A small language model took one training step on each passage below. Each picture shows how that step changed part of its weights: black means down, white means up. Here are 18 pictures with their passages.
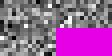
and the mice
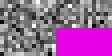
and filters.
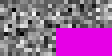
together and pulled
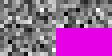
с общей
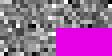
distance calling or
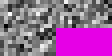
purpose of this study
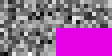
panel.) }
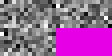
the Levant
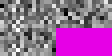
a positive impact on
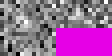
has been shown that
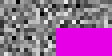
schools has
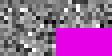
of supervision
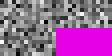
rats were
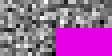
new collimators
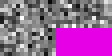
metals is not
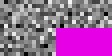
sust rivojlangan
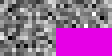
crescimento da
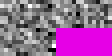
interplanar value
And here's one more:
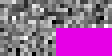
it is sufficient to
